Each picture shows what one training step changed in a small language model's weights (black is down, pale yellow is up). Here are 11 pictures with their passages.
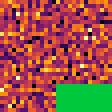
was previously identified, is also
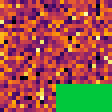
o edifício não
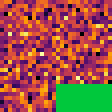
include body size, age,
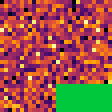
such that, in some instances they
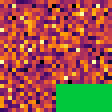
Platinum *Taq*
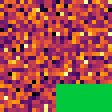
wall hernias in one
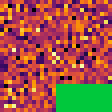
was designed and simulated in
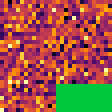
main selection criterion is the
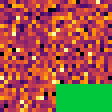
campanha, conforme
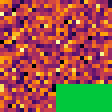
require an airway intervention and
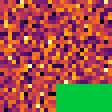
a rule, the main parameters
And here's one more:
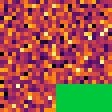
cognitive basis, school learning
